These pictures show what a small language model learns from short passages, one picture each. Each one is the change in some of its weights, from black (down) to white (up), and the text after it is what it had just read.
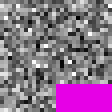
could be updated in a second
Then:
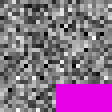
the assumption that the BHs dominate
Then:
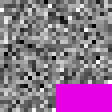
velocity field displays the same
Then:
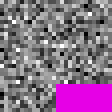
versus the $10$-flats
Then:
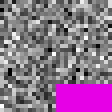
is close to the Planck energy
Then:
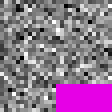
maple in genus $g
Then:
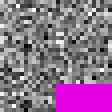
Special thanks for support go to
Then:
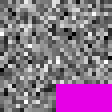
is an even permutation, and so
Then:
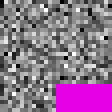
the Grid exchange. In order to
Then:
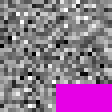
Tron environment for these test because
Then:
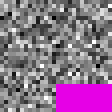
not trivial to see by intersecting particular
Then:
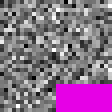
of about 62 years, and
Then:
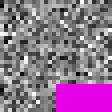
$\alpha$ and $\beta$ in
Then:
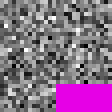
\sum _{R\in \mathcal
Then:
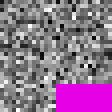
other $z \in X \sqcup
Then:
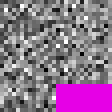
standard equation of motion coupled cluster
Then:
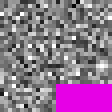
injection facilitates
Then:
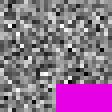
we determined quality of the secondary
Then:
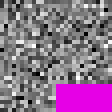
$A$. Furthermore, define the
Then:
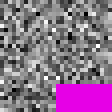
based multicast routing
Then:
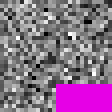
are introduced into each of the paths,
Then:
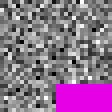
and $Y'$ be the unique solutions to
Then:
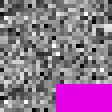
an exponentially growing quantity to
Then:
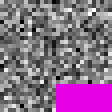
S_{++}$ such that
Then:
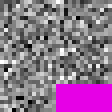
limit of large $q$ for the total
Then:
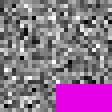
processing indicated by Equations
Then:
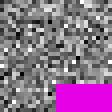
by some $u \in I$.
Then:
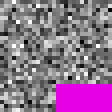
known, by virtue of
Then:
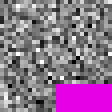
does not play a role in our
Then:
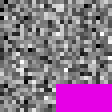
proposed in reference [107]. The
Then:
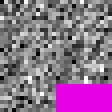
contained in a cone with the vertex
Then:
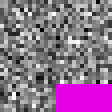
function approximation. To provide a complete projector
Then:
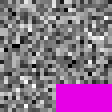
is an enumeration of all
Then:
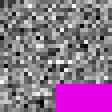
of coordination number $z$ for a
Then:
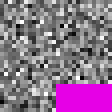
the idempotents possessing
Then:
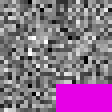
property concerning the Lie algebra
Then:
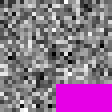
of the jets as a function of the
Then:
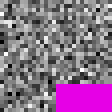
proof we find an ordinary differential
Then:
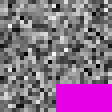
it possible to obtain an estimate of the
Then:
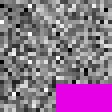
(coherent) state.
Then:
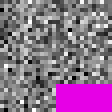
term, and the system reduces to the
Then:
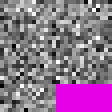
paper ``Morse theory and
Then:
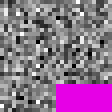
a way that the speckle pattern
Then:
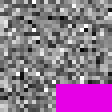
viewable workspace. By transforming these
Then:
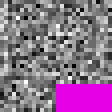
constant. Thus $f$ is a polynomial
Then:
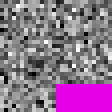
response to voltage pulses
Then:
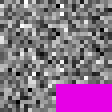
and present an evaluation step that
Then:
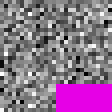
neglected under the condition $\Pi
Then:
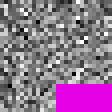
unit circle bundles in hermitian
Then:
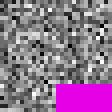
\label{c} c =
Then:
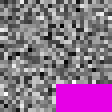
de Cincias Matemticas
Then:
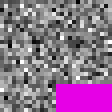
diagrams are related and the vanishing of
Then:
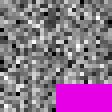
{T.~S.}\ \bibnamefont
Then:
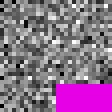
order frame f\/ield such that
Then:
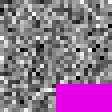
component which is described as a single
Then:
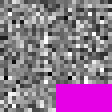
all $i$, conjugates
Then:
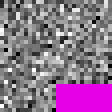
$w$ negates exactly 1 block
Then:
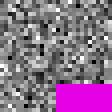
\begin{abstract} The aim of
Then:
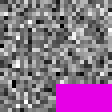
order to apply the proposed method, the average
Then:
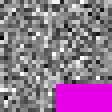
The $G$ part represents the interaction
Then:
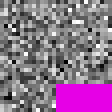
the system (1) is divided
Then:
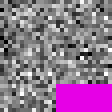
jumps when passing from the black
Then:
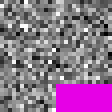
and for rank one operators lead further to
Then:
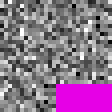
simulate ascent (albeit on
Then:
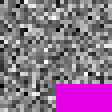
in Fourier space. Some of the
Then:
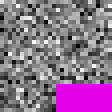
to RedNote in Queer
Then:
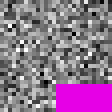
we shall take a closer look at
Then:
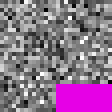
are dominated by quadratic dependencies
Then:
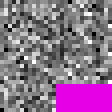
the GD procedure in
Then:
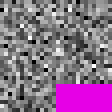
solutions. Whereas the original free fields
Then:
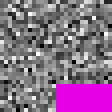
\begin{align} \cosh
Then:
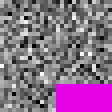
$Hilb_A$ then
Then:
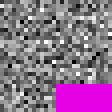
do not attempt to correlate to
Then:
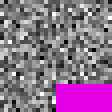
subsequent measurements, the new formalism
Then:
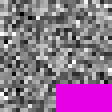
so that the probability that the $d$
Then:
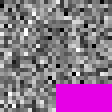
$\yV_i^*$ and matrix
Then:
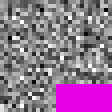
encirclement, if we consider dynamical
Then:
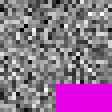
to the realistic simulation of such measurements.
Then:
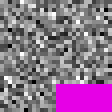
using the generalized Rellich Lemma (Lemma
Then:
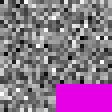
in Fig. 3d is the
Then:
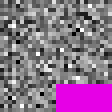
(1), by the compact embedding in
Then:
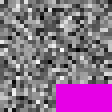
fields, as represented in the
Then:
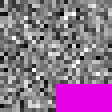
subclass of $\Omega$, coming from
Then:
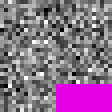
to complete lack) of significance of
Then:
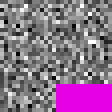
volumetric data and ILPU
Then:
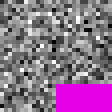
{M}$ cannot be filled by any
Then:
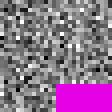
Jacquet module at least one irreducible
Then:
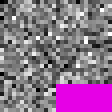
interior BW solutions yielding specific
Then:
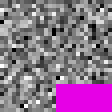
integral against every translate of
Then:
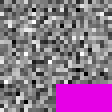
deal with the case where $G$
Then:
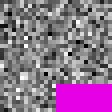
on the criteria are, the
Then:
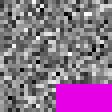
\dots, 2N$, which result from
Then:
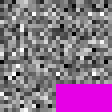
data to classify objects as
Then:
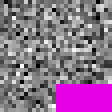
known to take $O(N)$ times
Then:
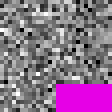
We have also considered here the refinement
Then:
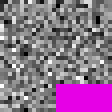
error smaller than $0.1\%$
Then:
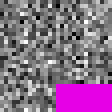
$\lim_{k \longrightarrow \infty}
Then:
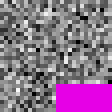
By applying what is discussed for the normal
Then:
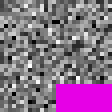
contained in the Pareto distribution only
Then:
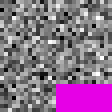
channel, with respect to the SM
